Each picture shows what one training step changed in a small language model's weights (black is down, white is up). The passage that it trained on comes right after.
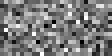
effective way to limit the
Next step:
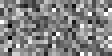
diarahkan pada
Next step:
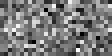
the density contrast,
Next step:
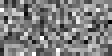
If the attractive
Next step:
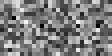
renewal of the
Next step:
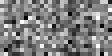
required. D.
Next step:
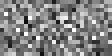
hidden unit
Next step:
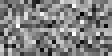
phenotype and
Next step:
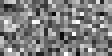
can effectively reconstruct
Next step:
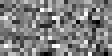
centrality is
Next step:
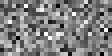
I-V occurs.
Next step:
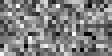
reported coefficient estimate of
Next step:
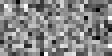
calyx has shown
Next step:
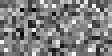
Our experiments utilize
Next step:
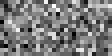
at low temperature, similar
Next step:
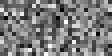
that the P-L
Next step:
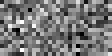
nm, confirmed by
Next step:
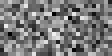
there is no mixing
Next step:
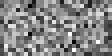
combined fungicide
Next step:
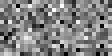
and throughput requirements.
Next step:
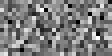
(p) The
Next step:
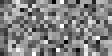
these parameters are held
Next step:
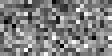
of the slab.
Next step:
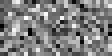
motion of planets
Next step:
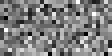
не только
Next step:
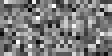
the SBF means the
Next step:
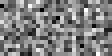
refractive index of
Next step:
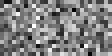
tokens'' which
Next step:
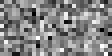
prevalencia de
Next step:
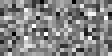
Kushon davri
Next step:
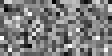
to the standard Gaussian distribution
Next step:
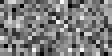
reduce the visual perception
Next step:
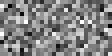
USA [7]Department
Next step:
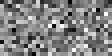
de Paris.
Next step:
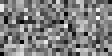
техн. наук,
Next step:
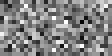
of Financial
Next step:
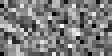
performance of solution 2 and
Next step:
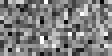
This implies educating in
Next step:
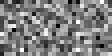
aucune fusion
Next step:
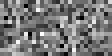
be concluded that total
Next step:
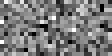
for thermal performance evaluation of
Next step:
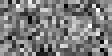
There was a tendency
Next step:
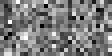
and for EP
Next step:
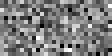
especially the ones enabling
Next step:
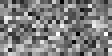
social em que cada qual
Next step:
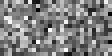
electronics are already
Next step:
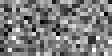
down to $t
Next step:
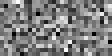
not affected by this scaling
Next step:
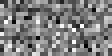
internar a los
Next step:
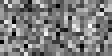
this observable very
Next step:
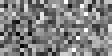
In conclusion, in teacher
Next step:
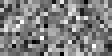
by another particle. This
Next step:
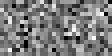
larger than the projected
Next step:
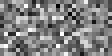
Similarity and Event
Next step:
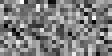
the warning level and
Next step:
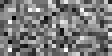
to reflect on how such
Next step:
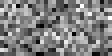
of previous scientific works
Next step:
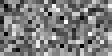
at the center of a
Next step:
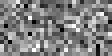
large gains since the
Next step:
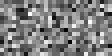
the Bonnor
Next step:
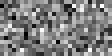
F and Correlation
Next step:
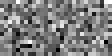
$, leading to a
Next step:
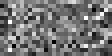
part such that we can
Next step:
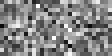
multiple attributes in networks
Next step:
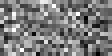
model meets the assumption
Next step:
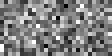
of Languages and
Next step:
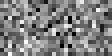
buffer, and
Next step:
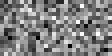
of business entities on
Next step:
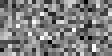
the impact of consumer
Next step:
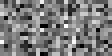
manage the disease
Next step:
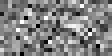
coupling to the stops
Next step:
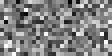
cioè in
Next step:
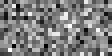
cavity, such as
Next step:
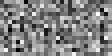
“the frequency with which
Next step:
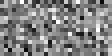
إلى التعرف
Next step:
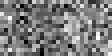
paper discusses the effectiveness
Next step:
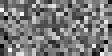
that the metallicity
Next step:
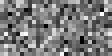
we have shown in
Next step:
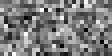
is consistency. The
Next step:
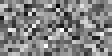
pattern twice:
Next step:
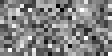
and biological systems
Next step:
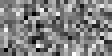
its order m . Figure
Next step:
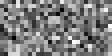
direct tunneling
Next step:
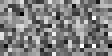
системы можно на
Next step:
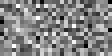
X-ray emission in
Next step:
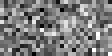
to study the quality of
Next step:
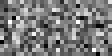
that students with higher
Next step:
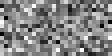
unique to specific and
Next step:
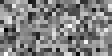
positioned vertically on
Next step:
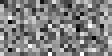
effet de serre
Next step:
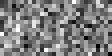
the dependent variable was
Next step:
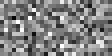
vacuum expectation
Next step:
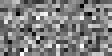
qilishi ilmiy
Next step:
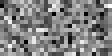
demographics such as
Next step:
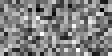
the respective optimum
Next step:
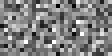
changes, impacting my
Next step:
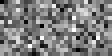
and higher resolution derived from
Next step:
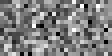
excluded from
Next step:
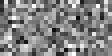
`standard' black
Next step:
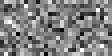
must be zero. When
